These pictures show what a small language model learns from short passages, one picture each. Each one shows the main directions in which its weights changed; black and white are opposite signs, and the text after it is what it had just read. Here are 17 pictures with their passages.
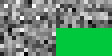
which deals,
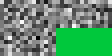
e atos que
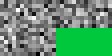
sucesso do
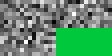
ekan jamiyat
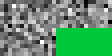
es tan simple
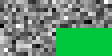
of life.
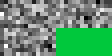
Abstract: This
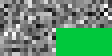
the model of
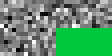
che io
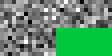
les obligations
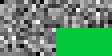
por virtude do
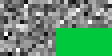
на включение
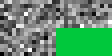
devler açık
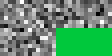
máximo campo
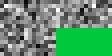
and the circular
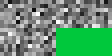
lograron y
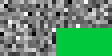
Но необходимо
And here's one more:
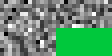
наявних у
